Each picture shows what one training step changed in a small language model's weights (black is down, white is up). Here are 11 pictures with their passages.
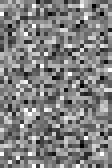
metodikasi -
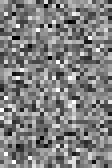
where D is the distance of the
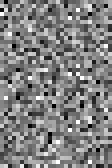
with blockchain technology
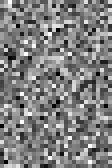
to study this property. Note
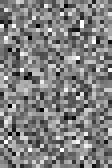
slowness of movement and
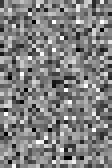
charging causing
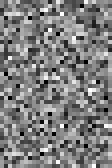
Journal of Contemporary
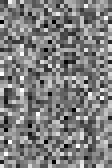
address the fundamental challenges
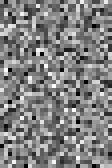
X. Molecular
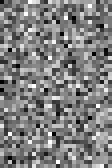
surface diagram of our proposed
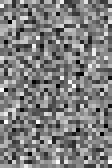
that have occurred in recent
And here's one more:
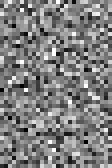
of Images Variations
